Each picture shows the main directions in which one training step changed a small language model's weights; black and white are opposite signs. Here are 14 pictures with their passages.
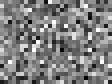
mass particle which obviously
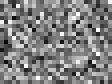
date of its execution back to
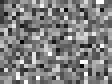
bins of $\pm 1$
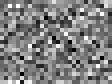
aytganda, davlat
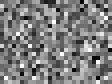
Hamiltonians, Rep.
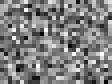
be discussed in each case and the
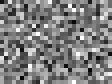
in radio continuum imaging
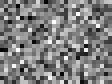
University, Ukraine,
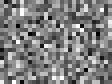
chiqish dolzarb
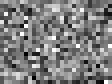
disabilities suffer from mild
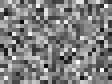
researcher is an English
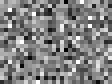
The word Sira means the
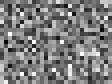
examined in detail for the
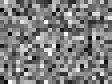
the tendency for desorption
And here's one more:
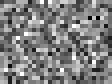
and declination (in which the
